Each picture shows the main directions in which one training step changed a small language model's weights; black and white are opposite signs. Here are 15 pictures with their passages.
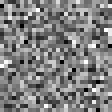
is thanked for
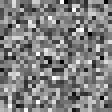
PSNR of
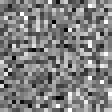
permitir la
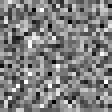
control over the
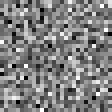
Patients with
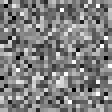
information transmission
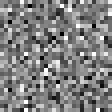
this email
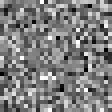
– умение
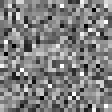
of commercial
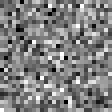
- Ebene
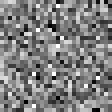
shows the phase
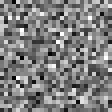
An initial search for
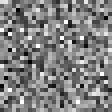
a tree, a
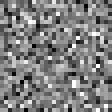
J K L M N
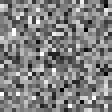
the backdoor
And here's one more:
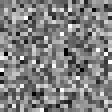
kunda bu
